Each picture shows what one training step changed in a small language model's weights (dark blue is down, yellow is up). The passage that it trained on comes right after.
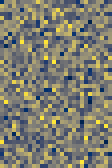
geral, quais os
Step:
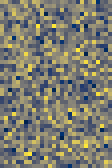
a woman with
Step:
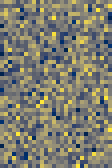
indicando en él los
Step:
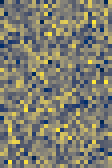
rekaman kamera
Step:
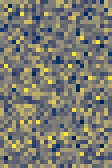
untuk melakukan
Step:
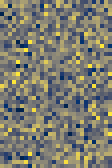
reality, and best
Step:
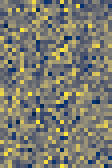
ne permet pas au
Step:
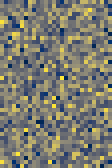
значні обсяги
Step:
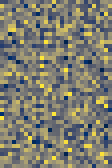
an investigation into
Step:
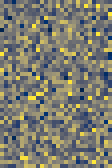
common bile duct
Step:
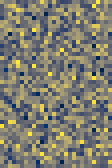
de Pesquisas da
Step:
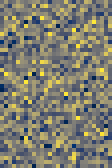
Pereira; Lucas
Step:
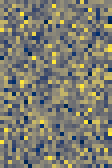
تعاني من
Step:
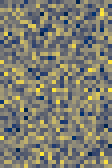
cartas revelam que
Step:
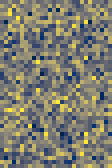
reporte de caso
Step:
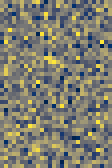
e aceita que suas
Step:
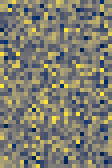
kunda dolzarb
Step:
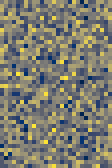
қаратилган муҳим
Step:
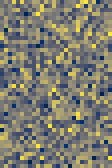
paydo bo'lishi
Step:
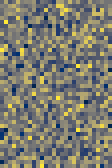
платежей по
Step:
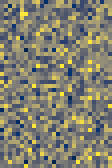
partir de las acciones
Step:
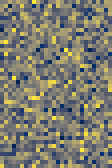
de transformaciones. A
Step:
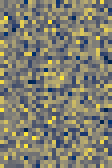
проявляются в
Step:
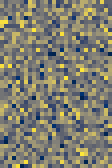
набор товаров на
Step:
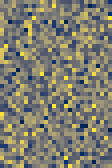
эса турлича
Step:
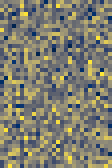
com a possibilidade de
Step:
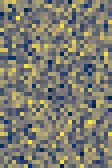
Gestão Social e
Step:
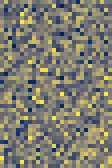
chiqib aytish mumkinki,
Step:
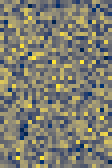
uzviyligi; -
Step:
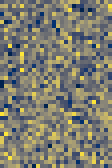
culture that form
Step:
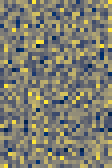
care fondurile
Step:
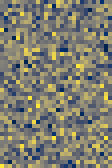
bel et bien, mais
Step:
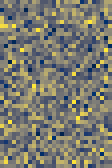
soulignant son
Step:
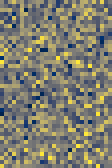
on the formation of the
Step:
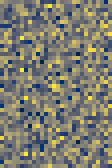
ambos casos,
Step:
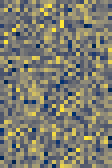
alimentación y su
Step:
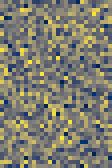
задачи не хуже
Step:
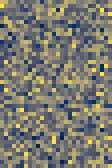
a natural ao sistema
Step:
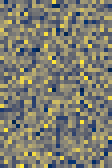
fanlar doktori,
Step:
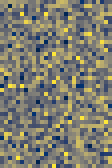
aniqlash orqali
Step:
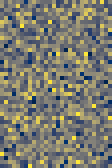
поставок 60%
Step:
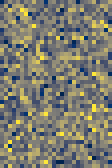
appartenant au port
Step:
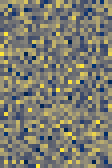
são levadas para
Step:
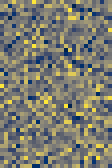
and problems for
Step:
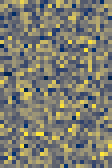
pueden escalar
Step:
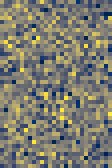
project has
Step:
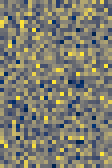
в критический
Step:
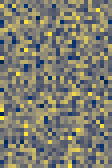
Rohlf, F.
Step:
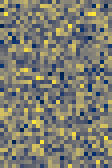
bahwa nilai r
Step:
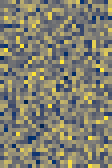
хитойни анча
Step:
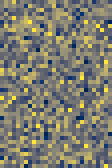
& White, J.
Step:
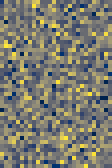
necha bosqichlarda
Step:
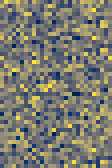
2. Diccionario
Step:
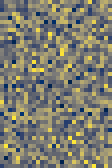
Ame Kumi Mera
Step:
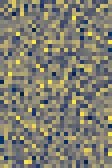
soc*, vol.5
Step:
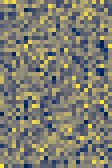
Brasileira de
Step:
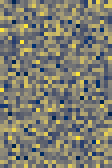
merupakan respon
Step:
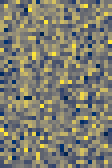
demostró un
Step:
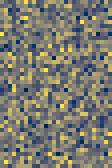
va mahsuldor
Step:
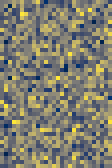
participação dos
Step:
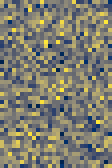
na hora da análise
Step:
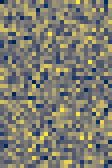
Fe, Mn,
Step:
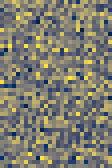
YANG, Y.;
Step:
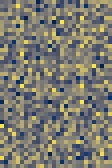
4. Панченко
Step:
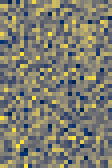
Det gjelder
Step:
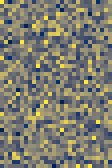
essa classificação
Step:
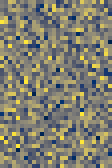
України. Подання
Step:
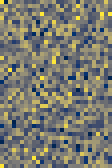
from the Bocaripo
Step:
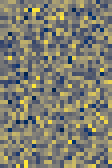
a incorporação de
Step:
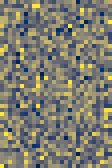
базового слоя
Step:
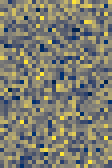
by chronic
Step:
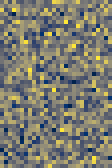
centres, such as
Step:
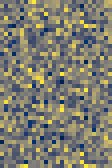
colaborativas entre
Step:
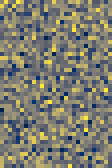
Rio Ingá.
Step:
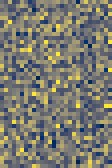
bilan boshlab, bolaga
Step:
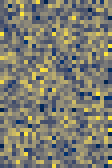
el geólogo
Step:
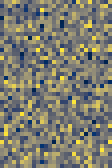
haqiqiy tarix
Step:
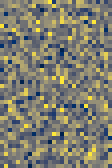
A escolha dos
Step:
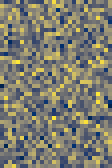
medios de comunicación
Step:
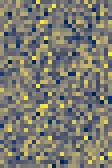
de bacterias
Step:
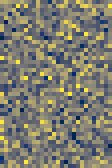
XIX века
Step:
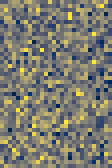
fazer parte do
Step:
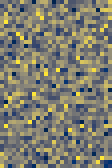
*Fashion and
